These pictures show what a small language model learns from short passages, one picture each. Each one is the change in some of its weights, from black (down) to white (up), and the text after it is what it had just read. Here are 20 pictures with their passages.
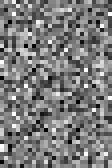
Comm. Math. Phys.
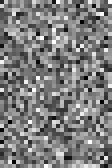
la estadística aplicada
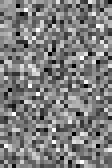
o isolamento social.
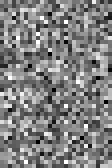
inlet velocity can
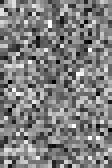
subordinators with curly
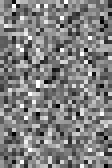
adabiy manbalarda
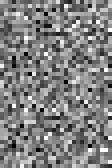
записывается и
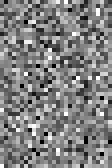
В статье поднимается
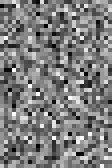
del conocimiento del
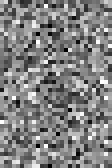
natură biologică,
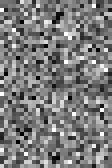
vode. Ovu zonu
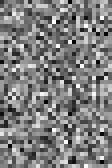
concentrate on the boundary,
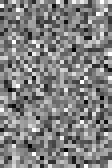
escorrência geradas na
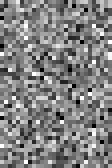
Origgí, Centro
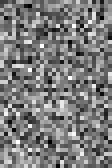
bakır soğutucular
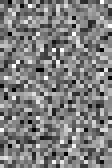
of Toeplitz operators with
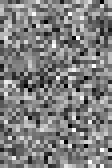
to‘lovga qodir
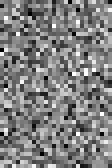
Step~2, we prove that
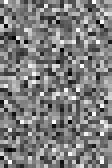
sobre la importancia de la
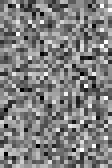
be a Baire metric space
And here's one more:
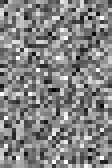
precisely to be the category of maps
